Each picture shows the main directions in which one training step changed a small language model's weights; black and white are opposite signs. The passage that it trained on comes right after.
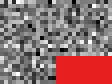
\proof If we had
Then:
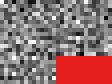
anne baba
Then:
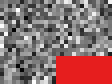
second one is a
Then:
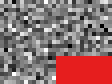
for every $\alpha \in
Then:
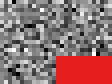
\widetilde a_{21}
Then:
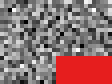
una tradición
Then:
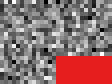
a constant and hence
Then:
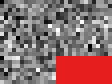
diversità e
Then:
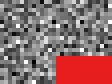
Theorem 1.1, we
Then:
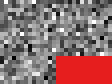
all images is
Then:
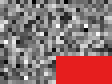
talk about
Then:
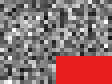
The Stirling number
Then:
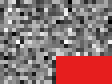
dos recursos
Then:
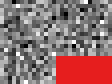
by a power of
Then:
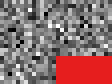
is easy to
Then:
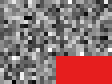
constructions, and
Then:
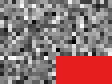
also regular, hence
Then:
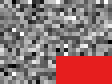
Erhebung im
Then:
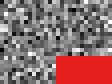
altro e da sola
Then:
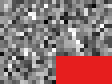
such that they are
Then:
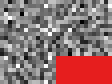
degan taxmin
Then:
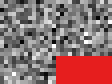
es indicativa
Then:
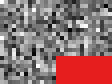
decomposition to give
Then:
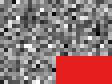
\Lambda]$,\quad $
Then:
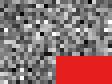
of the chain.
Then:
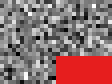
в обращение
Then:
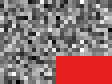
be deduced, for
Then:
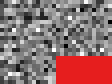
a priori no
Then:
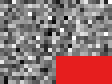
para la TISP,
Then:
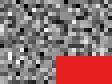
больных –
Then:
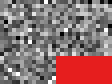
work. Denote
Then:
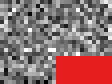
оборот со
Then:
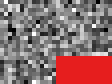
yangi aloqalar
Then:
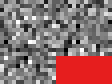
graph on $\kappa$
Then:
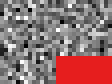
Observe that
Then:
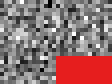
se quiebran de
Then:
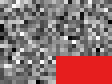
\item {\sc T.
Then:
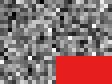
notion of boundedness
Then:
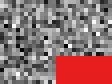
yoqimli va
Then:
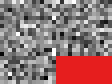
bundle on a general
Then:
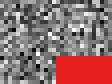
\right\vert \leq
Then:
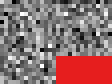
seguridad de
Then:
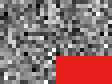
primary school
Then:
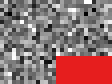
we can write
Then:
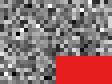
der Stiftung
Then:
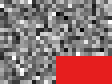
necessary conditions for
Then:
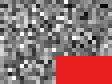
comparison to
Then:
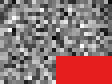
The answer is
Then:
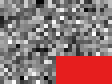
of a Lyndon
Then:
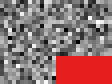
trend, ni
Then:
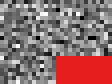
da disciplina
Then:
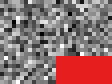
outro lado,
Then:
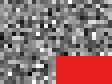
a convex curve
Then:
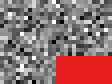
increase the number of
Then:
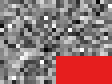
splitting extends
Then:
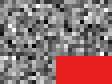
от 17 июля
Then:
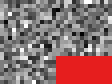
potencial para
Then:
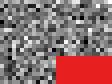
is generated by the
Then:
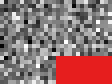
numerical analysis
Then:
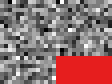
= 1 \mymod
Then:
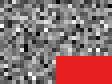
\in \mathbb N
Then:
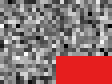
aumento entre
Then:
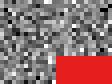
Review of
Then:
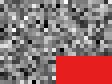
for which there are equations;
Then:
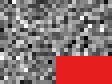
for all $i\in
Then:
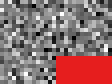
el lenguaje
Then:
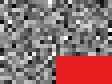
For any $a \in
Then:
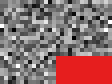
estudo e a
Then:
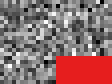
coefficients of linear
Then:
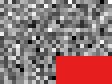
cost is one of the
